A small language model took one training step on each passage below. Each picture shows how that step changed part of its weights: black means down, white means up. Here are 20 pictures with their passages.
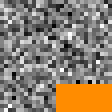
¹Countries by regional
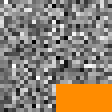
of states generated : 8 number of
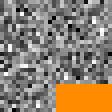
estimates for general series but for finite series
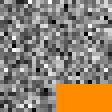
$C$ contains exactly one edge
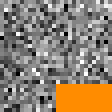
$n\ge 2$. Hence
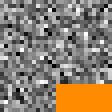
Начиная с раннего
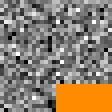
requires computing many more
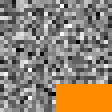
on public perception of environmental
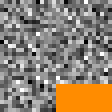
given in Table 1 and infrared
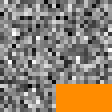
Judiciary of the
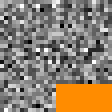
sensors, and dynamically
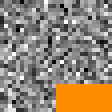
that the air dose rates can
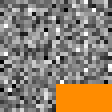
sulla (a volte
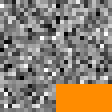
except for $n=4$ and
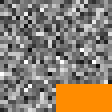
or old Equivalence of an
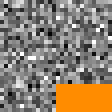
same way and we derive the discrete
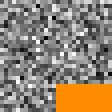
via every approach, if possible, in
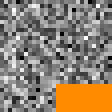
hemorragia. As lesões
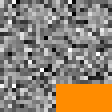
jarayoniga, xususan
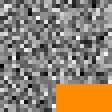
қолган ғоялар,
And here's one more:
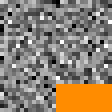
que quiera dar señal de
